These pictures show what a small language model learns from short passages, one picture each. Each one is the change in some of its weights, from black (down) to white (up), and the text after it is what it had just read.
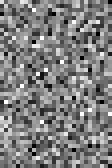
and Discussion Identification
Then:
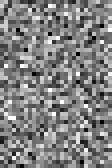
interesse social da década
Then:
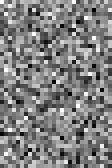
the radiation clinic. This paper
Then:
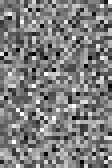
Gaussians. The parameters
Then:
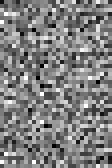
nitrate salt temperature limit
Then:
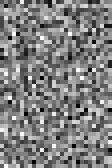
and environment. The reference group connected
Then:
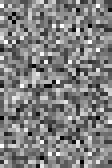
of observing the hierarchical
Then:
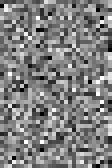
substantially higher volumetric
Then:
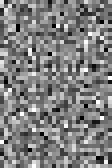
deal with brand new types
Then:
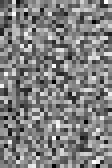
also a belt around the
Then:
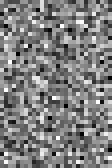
with younger learners like high school
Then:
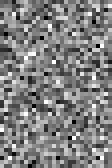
adiabaticity for
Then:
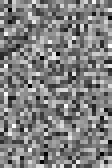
traction applications. Many studies
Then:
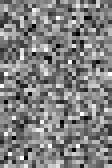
and management of TETFund
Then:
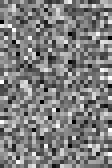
avoided by the early detection and
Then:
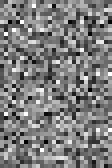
a form of social, economic,
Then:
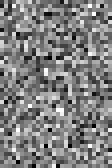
for the imaging purpose is the
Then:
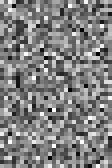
due to esophageal
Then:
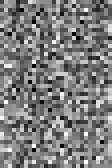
proper treatment; furthermore it is
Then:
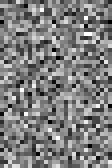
suffered from lower cross sections
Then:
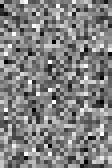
dengan standar deviasi
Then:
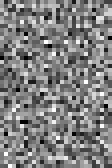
For this reason we excise
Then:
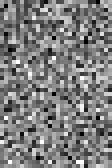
athletic experience,
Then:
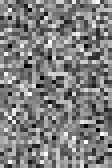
very costly to enter.
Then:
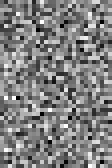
are currently studying in
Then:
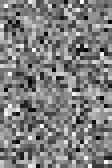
Isoldi S, Di
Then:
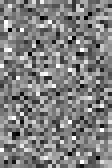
oqilona foydalanish muhim
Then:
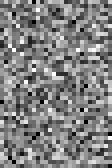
I will try to explain
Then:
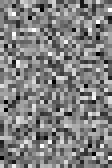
is the multiple commutator defined
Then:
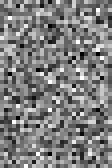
chunki bunday
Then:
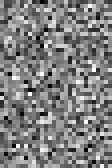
to reduce the negative impact of higher
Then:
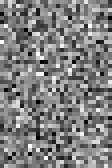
machines, is a fundamental
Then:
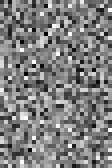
In the training of engineering
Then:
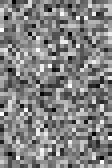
learn how to: -
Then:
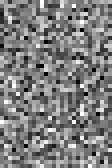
Exchequer. -
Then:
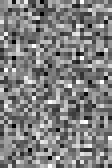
coût variable des
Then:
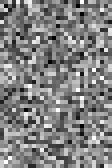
NWs). With increasing the
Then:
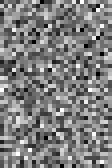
is incapable of generating
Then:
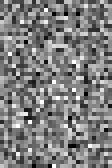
To assess the impact of the
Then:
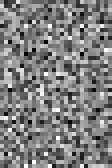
Talabalarda Vatan
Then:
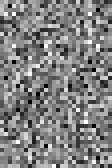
to be in the observing optical
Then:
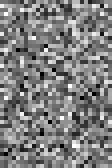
DE TEORIAS
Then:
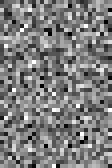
and the ecosystem. For some
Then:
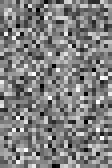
to compare the contributions from the
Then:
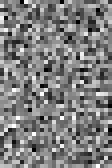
vast swathes of
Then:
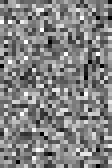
de meest volledige
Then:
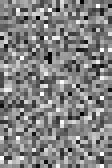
and two disclosure
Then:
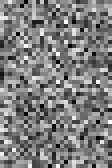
mit einem Pensum von
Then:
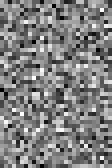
+ {{\bar \lambda
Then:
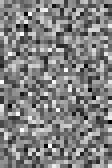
we analyze the mechanisms of three
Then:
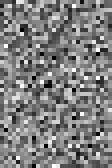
of the telemetry
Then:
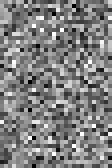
fish, the fish
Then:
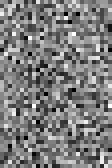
have been reduced to small effective values
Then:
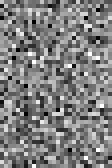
a trial period $P$
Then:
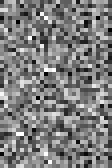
accesible. La transformación
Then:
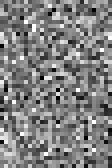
são: Manter a grade
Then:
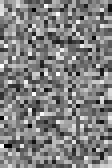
learners in strategic planning,
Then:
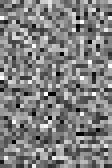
trivialización...) con
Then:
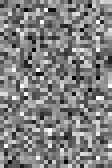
exit times, respectively)
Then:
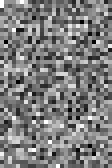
of the wave function Ψ;
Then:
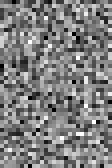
fondamentales : la
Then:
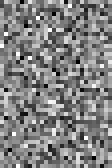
A novel model for evaluation Hospital
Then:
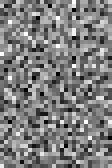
program, they change the program's
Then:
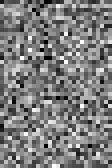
of the events. %%
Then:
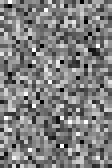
и перспективы
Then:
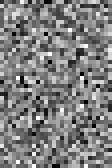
of the electron-hole pairs
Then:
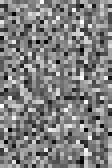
même les inventions
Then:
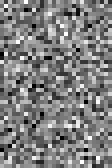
of fixed identities by relying
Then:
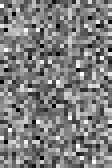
strategy for two currencies
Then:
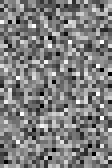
the original (PDF) on
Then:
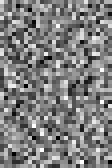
that can involve several combinations
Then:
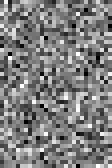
de embarazo. El
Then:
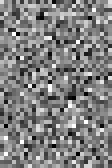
caused by appendicular
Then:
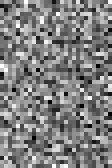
acima destacada e que
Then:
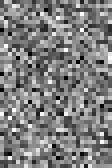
emission \footnote{Due to
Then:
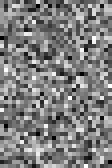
the main-beam temperature
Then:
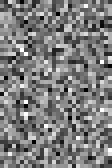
research data associated with this article are
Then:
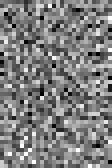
scientific purposes Statement
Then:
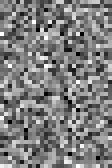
might still change if involving other
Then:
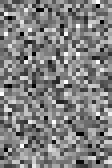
figure clearly shows that the real part
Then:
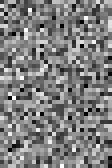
electronic engine consists of separate
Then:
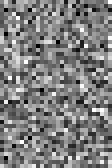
fed fishes, agrimin
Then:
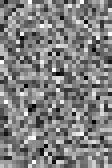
Pandolfi *et
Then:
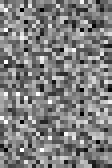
і на наступний
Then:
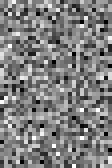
ant colony optimization algorithm.
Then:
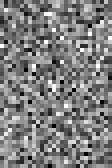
permutation operator acting on
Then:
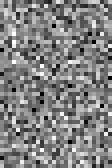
the finite size of the environment
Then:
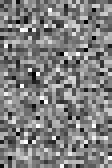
(60%) of the study population
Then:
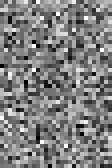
current patterns in solid-state
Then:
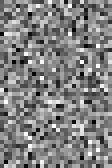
Aperfeiçoamento de
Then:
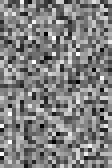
structure. Note that the ratio of
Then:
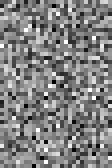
the accuracy was also tested for other
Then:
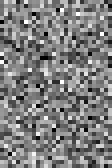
in which the hallmark
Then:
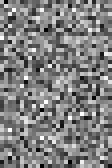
analysis and annotation. The
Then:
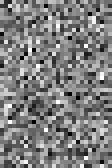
legal compliance requires a
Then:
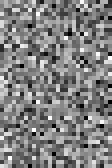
octaves, and keys
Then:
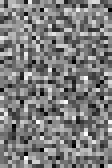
система поиска
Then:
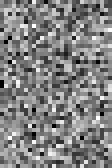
GDPR articles were
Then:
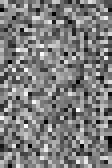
бошчилик қилар
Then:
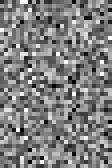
knowledge. Format of the
